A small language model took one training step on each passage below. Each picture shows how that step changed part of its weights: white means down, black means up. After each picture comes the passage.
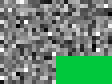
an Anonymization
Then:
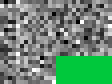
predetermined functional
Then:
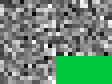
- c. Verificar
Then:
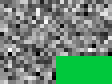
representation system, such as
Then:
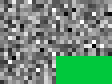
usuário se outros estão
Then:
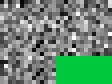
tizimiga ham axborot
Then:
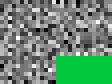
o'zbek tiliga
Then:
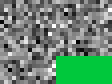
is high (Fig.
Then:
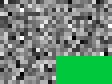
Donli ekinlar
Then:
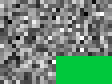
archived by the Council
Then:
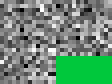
nutre de este contexto
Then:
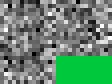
die Bewahrung der
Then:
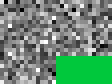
Constituents of the
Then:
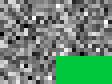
reducir los niveles de
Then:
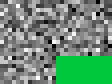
the participants reported that fun way
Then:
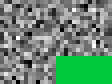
in the economy, the
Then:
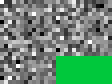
analyses and inputs for
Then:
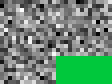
tozalashda energiya
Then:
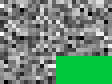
4 RESULT:
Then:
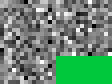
la phase du déclin
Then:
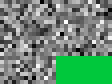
are already experiencing technical
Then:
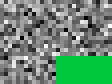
or loan translation is
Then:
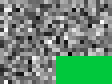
especially heat stress. A
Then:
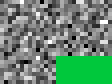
To keep the work
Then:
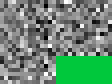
терапії було
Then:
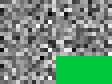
2021), incrementando los
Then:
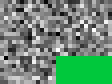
em matéria de
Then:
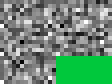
countries, with the aim of
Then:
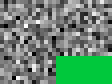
by at least one person for
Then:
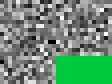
l’uso delle
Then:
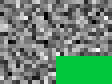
work with existing BAME
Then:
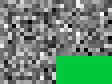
manually by the UI
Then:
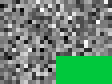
school street?
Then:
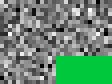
tight collaborations between
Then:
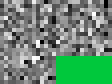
the action plan to try
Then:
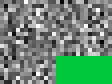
reação de oxidação
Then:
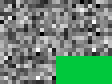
are often considered to be
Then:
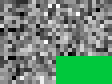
associados às doenças
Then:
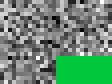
"the elderly"
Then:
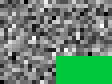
Glucose negative -
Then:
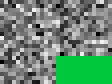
saat berlayar.
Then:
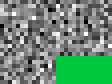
kabi hodisalarni
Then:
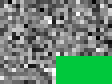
formation with a synthesized
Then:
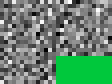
of EKSU in
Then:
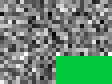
has a universal character;
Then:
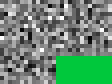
co morbidities,
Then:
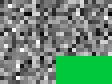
images of the product.
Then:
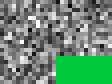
formatos. Nós
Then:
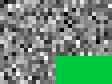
pesquisa de natureza experimental e
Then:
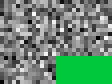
Global Risk
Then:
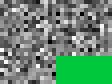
and Switzerland).
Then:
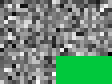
viloyatlari xalq
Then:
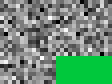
олиб кириб
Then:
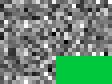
Xitoy aholi
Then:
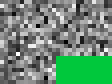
de su currículo.
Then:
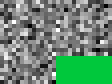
Values Z-Source
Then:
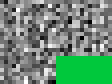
зарур бўлган
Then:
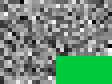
a expedição de
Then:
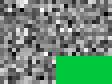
número relativo). C:
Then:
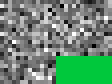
один из великих
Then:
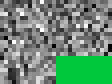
rassomlik yoki
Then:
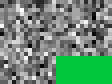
взяті види
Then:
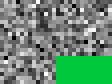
million of them have
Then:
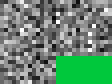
its efficiency. It highlights
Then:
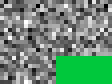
saudáveis durante a
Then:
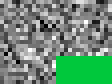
emergencies, emergency legal
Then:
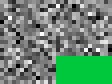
Skills Actions that
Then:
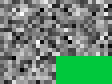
the aggregated
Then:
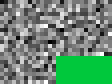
FEMINISMO Y
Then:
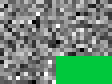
a wider system with different
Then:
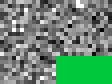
The methods used are the analysis
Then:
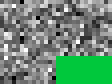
devolución, poner
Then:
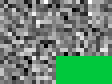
secret messages or
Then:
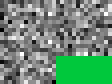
davri boʻlimlari
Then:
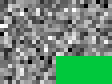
development activity, masking
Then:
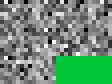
gap until pulse
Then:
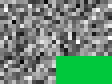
supaya sesuai dengan
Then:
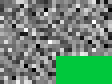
there is a lack of a
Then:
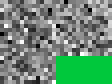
повышения доступности
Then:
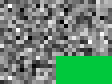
gentle water was
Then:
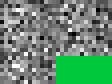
economic growth rate and the
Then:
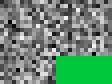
ham, tog‘ ham
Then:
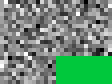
asoslab berilganligi
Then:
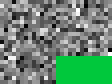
element employed for this study A
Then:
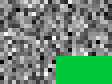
a stable Government, the
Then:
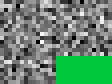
Symposium on
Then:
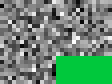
grupy nale-
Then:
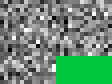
constitucionalidade da medida
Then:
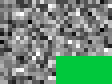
ham qamrab
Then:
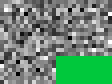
by the data that would be
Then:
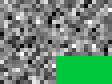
más diversa, valor a
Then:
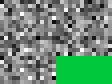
является в высокой
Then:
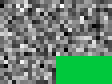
side among the three groups
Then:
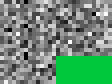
moet – binnen
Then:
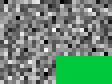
Job's method of
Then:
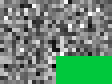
for blood lead levels and
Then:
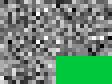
no Brasil nessa linguagem
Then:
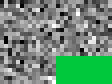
jarayoniga integratsiya qilishning
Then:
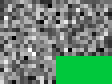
and skills acquired in previous
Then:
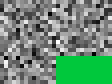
no puede hacerse
